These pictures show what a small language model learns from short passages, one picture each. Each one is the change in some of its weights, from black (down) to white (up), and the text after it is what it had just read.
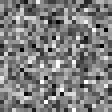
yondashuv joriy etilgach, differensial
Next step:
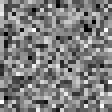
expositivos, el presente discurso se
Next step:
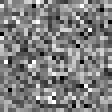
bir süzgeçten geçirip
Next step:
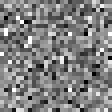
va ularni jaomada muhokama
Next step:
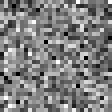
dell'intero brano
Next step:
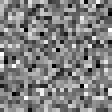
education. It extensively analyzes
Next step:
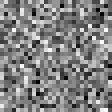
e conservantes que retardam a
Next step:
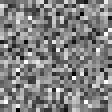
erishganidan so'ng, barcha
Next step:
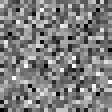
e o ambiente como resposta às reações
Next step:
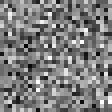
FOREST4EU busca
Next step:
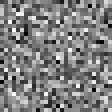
мафҳуми он боз аз
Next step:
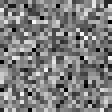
acceso el 03 de octubre de
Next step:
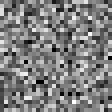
aprovados em concurso público, e professores
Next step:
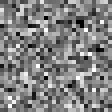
кўплаб келиб чиқиши
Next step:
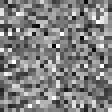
иммунной гуморальной
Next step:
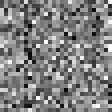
seguintes aspectos: 1. Comportamento
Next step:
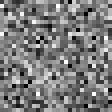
dont nous n'avons que faire
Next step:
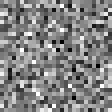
PRQ, până la și
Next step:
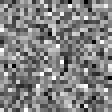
A frase central de Da Lama ao
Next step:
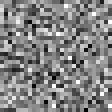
program yang terintegrasi dalam asuhan
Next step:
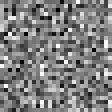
vulgar que o acompanharam até
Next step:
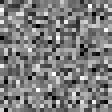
позволяет глубже понять
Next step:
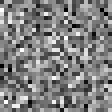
La actividad sexual sin consentimiento
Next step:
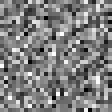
harakat qilishlar natijasida yuzaga kelgan
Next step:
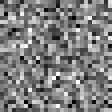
در ارزیابی اثربخشی
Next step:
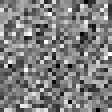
GOMES, 1983). Também em
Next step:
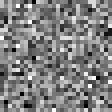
sacramental poco atendida
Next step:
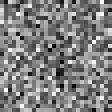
мен сипаттау)
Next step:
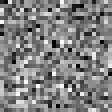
А. Шек - Руководитель
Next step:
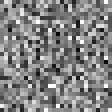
yapısal tıkanıklığın
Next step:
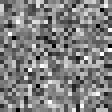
bayon qilib ham tugatib
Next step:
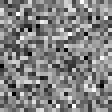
көп болсо,
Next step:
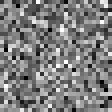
mavzu tanlab olishi mumkin.
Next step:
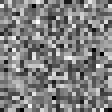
bir lug‘aviy paradigmadan
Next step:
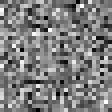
мышления, наблюдение,
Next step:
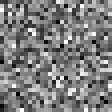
identifiés. 3.1. Les
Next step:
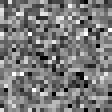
силы» в контексте
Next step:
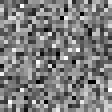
interactions between foreign trade and economic
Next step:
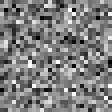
elementi del dominio o tra
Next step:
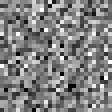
ataupun sesudah perjanjian
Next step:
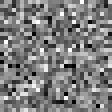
bu ularning tasviriy san'atga
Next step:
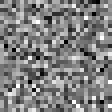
bu shunday zamonkim ,ertamiz
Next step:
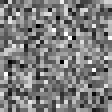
Вестник новых медицинских
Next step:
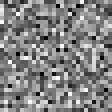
ички оқимини тўсиб
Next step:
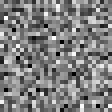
gepubliceerd onder ISO
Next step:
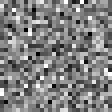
bezli kipriklardan iborat,
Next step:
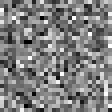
ampliação da oferta desses cursos em
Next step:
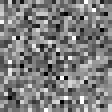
національного університету імені
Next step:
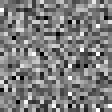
einem alten, mittelalterlichen,
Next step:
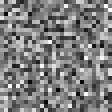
"Pedagogik ergonomika"
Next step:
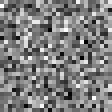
smishing – ovozli yoki
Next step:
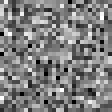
a decifrare le lettere solo
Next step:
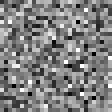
меҳнат шартномалари
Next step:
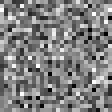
approche plus pragmatique afin
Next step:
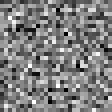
/ \partial x = C2 +
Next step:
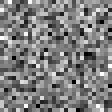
etish insoniyatning to'plangan texnologik
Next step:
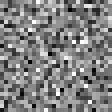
pdf) a través del enlace
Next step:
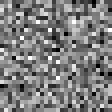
відповідають вимогам
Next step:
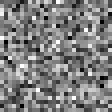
της απόφασης,
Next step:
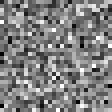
внутрирегионального уровня.
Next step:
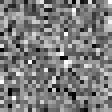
milliy ensiklopediya. Birinchi
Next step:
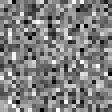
olsaydı ne kadar güzel
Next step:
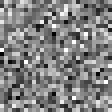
Así surgió la idea de
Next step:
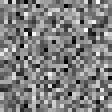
Dehqonqul uchun ayolining
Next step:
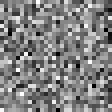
víbora, el lagarto,
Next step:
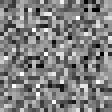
Chef ist. Der Chef
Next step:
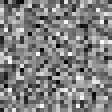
от 60 до 90 килограмм
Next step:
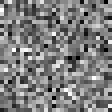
foydalanamiz. Buni aniq raqamlarda
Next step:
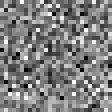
O'z asarlarini shu maqsadga
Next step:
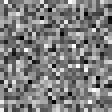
da Erfahrungen die in der frühen
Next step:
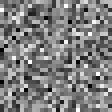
worden, dass 30,33 % der
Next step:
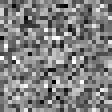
сегодняшний день производство
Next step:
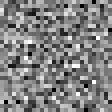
the other*. [Uhoda pro
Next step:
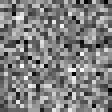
ciudades o empresas similares, con
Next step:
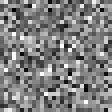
va namoyishlar huquqi fuqarolik
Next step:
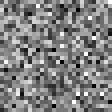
aquecimento e secagem [2]. E
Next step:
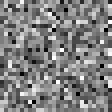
Benício Macêdo;
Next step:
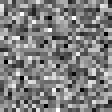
belgilar pastki registrga
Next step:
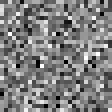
та спорту, спортивної психології,
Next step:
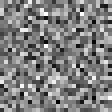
проблемы сочетанной травмы
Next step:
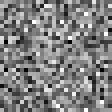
aliar as obras literárias para
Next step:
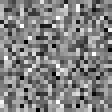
premier acte terminé, tous
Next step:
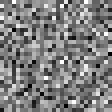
para o gerenciamento do cuidado e
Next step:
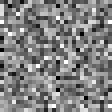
и их экономике. Хотя экономические
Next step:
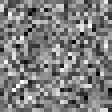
anômala que se forma entre a região
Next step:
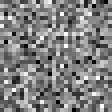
para futuras investigaciones sobre materiales, técnicas
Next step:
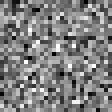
del camino budista que remite a la
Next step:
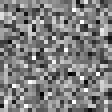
de su tratamiento informativo y comunicativo,
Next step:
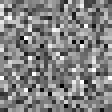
provinsi yang bersangkutan,
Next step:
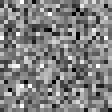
Negócios em Transporte
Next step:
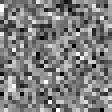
soi. Son utilité se
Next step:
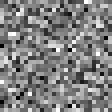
ҳаракат, йўл,
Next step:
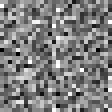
d'après la propriété
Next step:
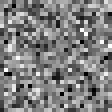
punto di vista econometrico, se le
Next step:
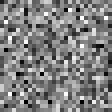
1st year student of the
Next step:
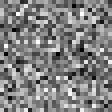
жүн, қолғап
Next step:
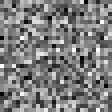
bu sharda qancha temir,
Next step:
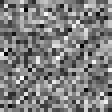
McPherson R.M.
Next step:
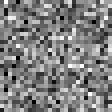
foi possível identificar que a metodologia utilizada
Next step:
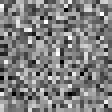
bateria. A metodologia empregada
